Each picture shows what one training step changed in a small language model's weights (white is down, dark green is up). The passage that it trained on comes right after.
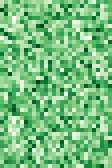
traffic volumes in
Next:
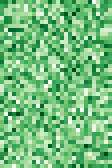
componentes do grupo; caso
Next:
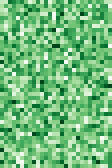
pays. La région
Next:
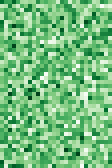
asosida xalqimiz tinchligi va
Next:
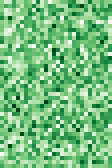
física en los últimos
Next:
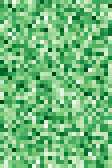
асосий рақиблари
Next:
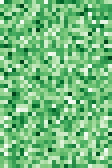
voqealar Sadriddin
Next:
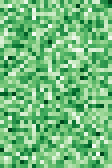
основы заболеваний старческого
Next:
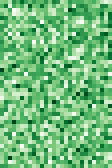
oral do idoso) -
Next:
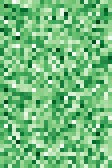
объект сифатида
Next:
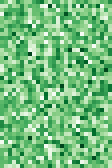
sportni yanada rivojlantirish
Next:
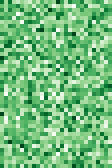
small animals is an
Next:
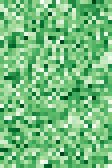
han sido esenciales para su
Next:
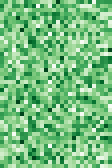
content of artistic
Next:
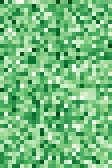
yanında “sunum
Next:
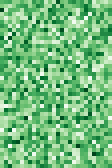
духовною основою
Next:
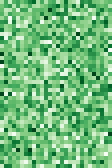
Der Kaiser habe einige
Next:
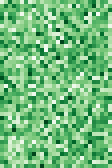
y promociones Información del
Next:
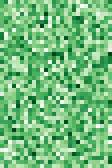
of autopoietic
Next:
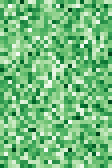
давача, тачност
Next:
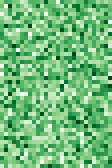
oleh para kafilah dari
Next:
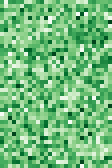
em conjunto, na busca do objetivo
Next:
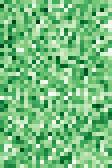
grandes civilisations »,
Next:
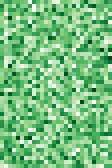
kartalar yaratishning asosiy
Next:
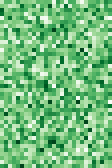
houve a integração social das pessoas
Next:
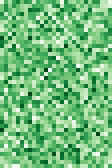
А. Н., Юрина
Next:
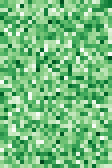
una paciente femenina de
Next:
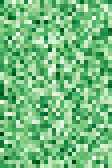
9-sinfi uchun
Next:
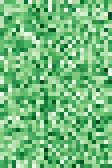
normele de securitate și
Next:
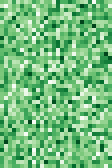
Prácticas inclusivas
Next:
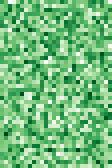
audio fayllar va
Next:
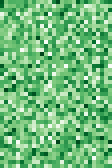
характеру. Активна
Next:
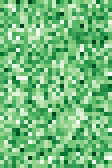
em enfermagem, o
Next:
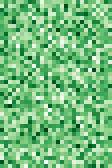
отдыхать вместе
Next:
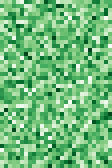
the awakening of
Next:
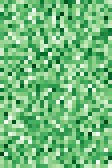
a priority of state
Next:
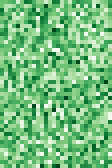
semestres fueron los más
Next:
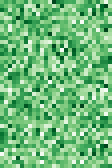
интересных гражданам
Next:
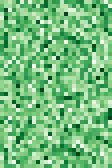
целом схож за
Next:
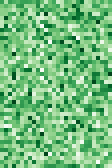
в освітній процес є
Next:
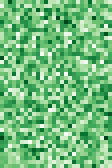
In the fields evaluated
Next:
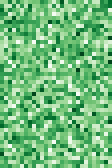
у розмірі 2
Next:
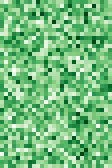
sohada davlat-xususiy
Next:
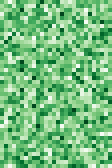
xizmatlari uchun suvni hisobga
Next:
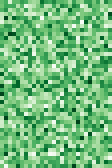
sua rotatividade dentro da empresa
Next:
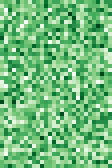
no hegemónicas.
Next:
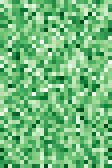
қилинади. Ёки
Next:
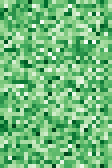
разрабатывают и
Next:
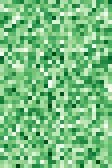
was chosen as the
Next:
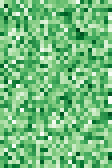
e luego le tiro el
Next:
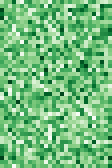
transformaciones y adaptaciones de
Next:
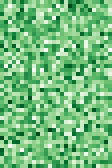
storie del passato»
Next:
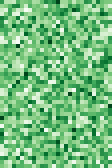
O‘TILda ask
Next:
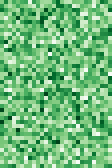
контрастных веществ,
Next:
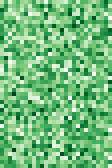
necessidades individuais de forma mais
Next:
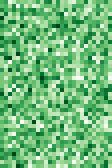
бу “тезкор
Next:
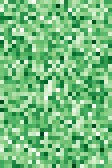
V, \quad x_4
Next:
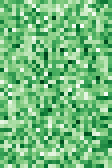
asosida majburiy
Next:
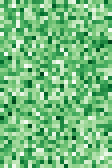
along the New Silk
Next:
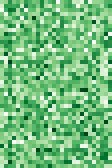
Hár qamday
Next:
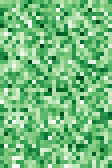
im Grünen... in
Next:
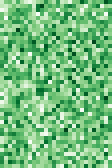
implementarea și monitorizarea
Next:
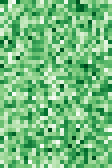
e discussão:** Os achados
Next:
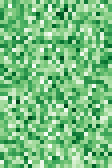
амалга ошириш
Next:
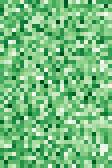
но нарушивших
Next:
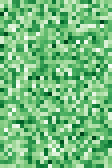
estados Falcón y
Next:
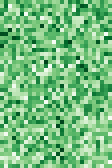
of social experiments.
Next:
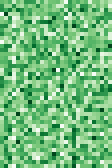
du lịch
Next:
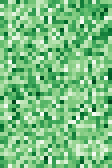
em termos de objetivos.
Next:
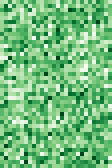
ganham resoluções micro
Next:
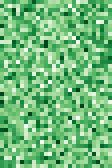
задач между учреждениями
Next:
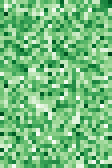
izohlashga qaratilgan
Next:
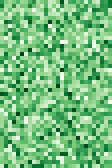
apresenta maior sensibilidade para
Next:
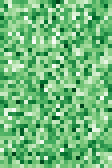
família; f) falta de
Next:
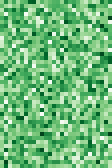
энергии начального
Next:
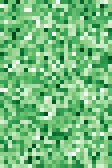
mustahkamlash va global
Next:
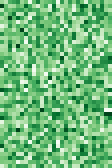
Department of Research of Turkic
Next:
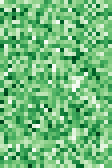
работы предполагает
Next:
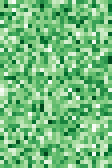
направленность, все же
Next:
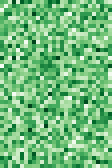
en la catedral de
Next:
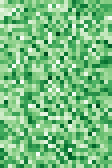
DE DEUS NO BRASIL
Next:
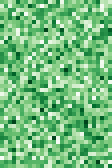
iqtisodiy va ijtimoiy munosabatlariga
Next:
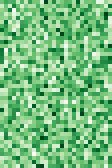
faktorlarning yetarlicha
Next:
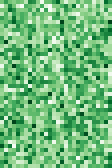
meu sentido ético, parece
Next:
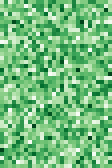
na atualidade, devido
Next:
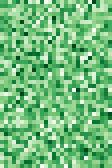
torehan di tepi
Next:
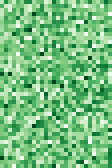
alcanza los objetivos para los
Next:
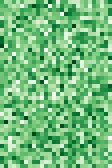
situaciones y aboga por
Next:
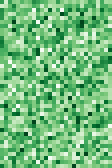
de 17 respostas,
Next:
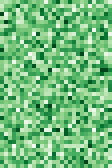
mint inkább
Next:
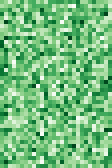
mais rápido e
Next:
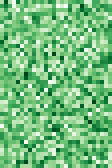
Optimizar la rotación
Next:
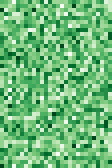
років поспіль у
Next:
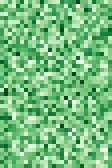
ишнинг ҳақиқий
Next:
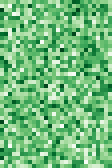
va ularning faol mexnatlarini
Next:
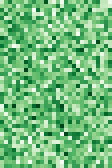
этого индекса по
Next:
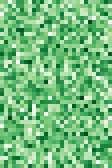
analizi tekniğiyle
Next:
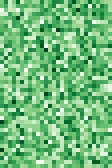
yukining o'zgarishi
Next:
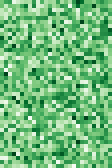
в особенности природных и
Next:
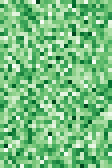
работа, посещение
